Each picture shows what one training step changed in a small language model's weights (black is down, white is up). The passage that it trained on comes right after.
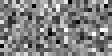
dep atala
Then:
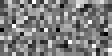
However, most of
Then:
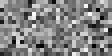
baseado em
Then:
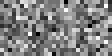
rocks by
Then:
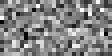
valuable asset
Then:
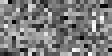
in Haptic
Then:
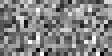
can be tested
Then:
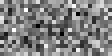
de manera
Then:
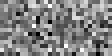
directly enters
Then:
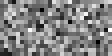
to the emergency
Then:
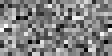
well the sample
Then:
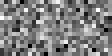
Es wurde
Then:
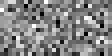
for composting,
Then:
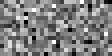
were utilized.
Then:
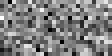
models, equation
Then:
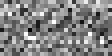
e controle de
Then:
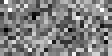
plus que la
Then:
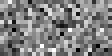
fixation of
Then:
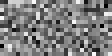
learning experiences.
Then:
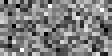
platforms in
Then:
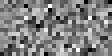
cada situação
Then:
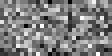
behoeften van
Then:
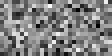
soil beneath their
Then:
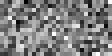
precisamente como
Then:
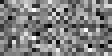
risola va
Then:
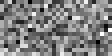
equal to the
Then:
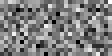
Sample size
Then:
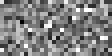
[9] require
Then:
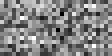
analyzed using
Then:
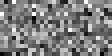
mutation but
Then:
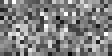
spectra of
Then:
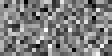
Funcionamento da
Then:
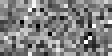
triad of
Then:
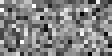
more opportune
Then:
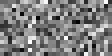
falta de
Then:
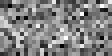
so the structure would
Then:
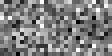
nur auf die
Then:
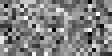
growth for
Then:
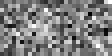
de base para la
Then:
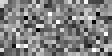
like preterm
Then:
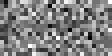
totality has taken
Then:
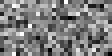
on an international
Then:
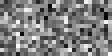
oladi. Pul
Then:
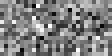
type of
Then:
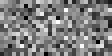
cui la
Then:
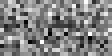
was calculated to
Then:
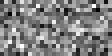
assignments of the
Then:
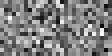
– Archeology*,
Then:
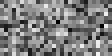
in the examination
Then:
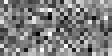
Source SS
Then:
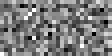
а также
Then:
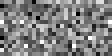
bir muassasa
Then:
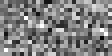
aan de hand
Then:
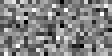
were not particularly
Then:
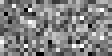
anterior, para
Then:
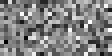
individual, mas de
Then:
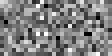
In this article
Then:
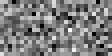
se je bilo
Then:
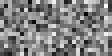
of October
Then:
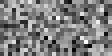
in activities was
